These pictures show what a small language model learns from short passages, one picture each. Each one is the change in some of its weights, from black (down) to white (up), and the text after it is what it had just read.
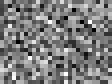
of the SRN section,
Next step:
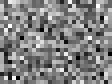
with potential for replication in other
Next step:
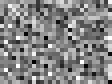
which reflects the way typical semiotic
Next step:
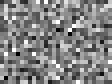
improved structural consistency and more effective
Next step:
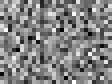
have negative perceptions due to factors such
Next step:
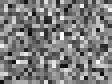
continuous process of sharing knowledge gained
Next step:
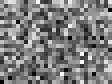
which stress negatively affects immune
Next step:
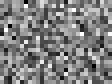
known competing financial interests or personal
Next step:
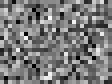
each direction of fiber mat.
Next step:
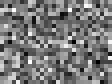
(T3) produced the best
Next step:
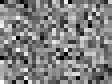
increases as the binding energy decreases.
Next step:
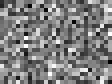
Introduction: Physical activity has been
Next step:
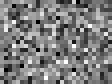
formulations (e.g.
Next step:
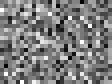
to be more targeted collaboration between the
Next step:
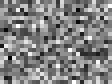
discourse particles: Evidence from
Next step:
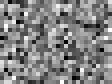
А. Тил
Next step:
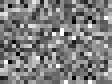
transfer coefficient generalizing well experimental data
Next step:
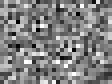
veterinary research scientist.
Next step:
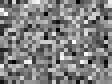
how to effectively implement VAK learning
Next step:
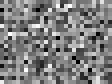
60 mm. The diameter of
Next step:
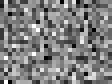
electric field with respect to the
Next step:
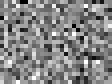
healthcare institutions in Kenya and
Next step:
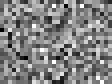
impact of school food consumption on
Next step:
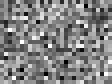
analysis processes. This thorough documentation
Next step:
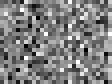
the development of this direction of
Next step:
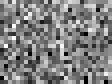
the construction of the fort and
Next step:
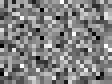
a complete replicon but it may
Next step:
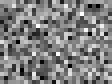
of this depiction, a
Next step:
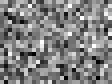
and self-directions
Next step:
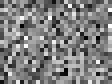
its anatomical location on
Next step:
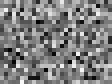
to read the same message on a
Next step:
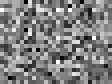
are involved in other working activities.
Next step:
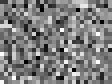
at 1.0 meters above
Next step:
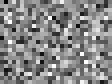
as endosulfan and
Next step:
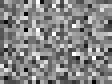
staff, hospitals, and
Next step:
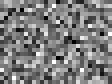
words: internationalization of higher
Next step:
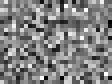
out in aseptic conditions of
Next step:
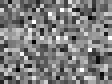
be seen in the table, the
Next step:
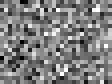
Consequently, the development of new processes
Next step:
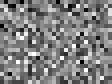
placed a big deadlock
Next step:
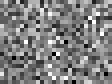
curve, indicating that excessive voltage
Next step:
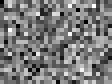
is considered a reliable indicator of normal
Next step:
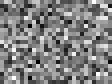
conditions, known congenital or
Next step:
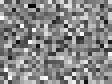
the culture supernatant,
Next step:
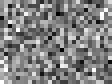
coexisting with generally accepted
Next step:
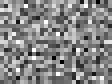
are influenced by economic, health,
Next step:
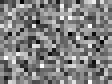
waste segregation using just a
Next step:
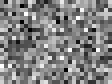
than 90 days, we turn to
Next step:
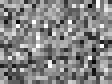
and society's response to seek
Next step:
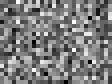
reveals the descriptive statistics of
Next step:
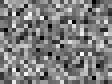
a stop watch.
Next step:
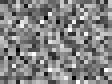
the threshold value determined through adaptive
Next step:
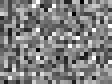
assessment method. Methods: A
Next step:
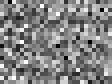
be only performed in specialized
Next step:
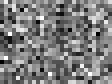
TE cells that had no contact
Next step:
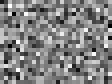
answers is higher than in the
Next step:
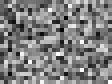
laccase at 50 L
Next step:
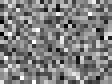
Mattei et al. in
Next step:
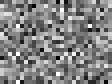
therapies for treating
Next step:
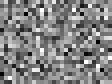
activity allows an enzyme
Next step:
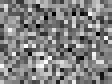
a solid, m.p.
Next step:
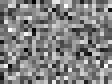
The work of Farah and
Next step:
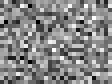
and observe data protection regulations.
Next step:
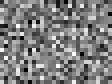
marked decline from secondary forest
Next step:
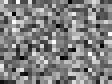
well-being outcomes. Through
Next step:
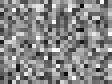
the project exploitation initiatives and related
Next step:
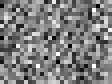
Information Name Jenny
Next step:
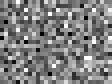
applying a model that correlates them
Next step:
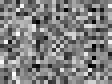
36 years. Most common age group
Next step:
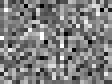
Potential initiatives include proposing solutions
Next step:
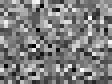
of the Webfinder
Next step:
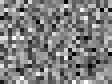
The results obtained are given in the
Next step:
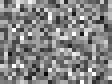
the results, and prepared the final
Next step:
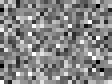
Vera Nkiru
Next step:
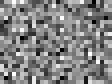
for social adaptation, professional career
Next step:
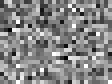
subject could be prepared a valuable
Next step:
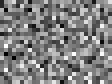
women’s the language feature as
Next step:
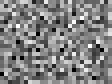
the final version for publication. Both
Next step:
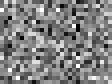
with technology can facilitate the development of
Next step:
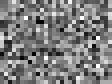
the classroom. The actuality
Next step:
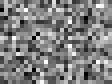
one of the main components of computer
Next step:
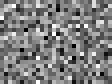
Å. Comparative values of
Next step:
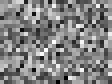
be better understood by the students and
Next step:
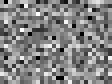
for fungicidal and
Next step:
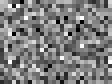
in [6]. It is a
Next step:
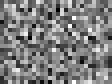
O-H stretching
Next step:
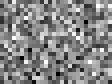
the efficacy of traditional Chinese
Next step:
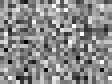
contributions to resilience, and
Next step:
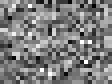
and with the total number of tests
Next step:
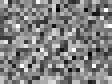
repair. *Dev
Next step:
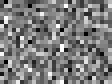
Others or Unknown 45
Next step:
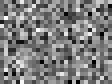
/ Google Select
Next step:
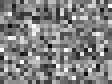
HTI might enhance the accessibility
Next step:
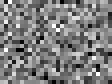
been reported. Aims and
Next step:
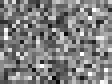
that the researcher is observing the
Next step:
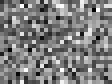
several different stress amplitudes under
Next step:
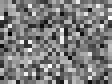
l. Q-PCR was
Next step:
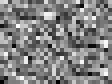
11), and since the relation
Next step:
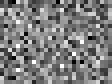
deploys a new DNS
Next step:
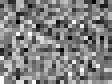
to the greater depths and distance
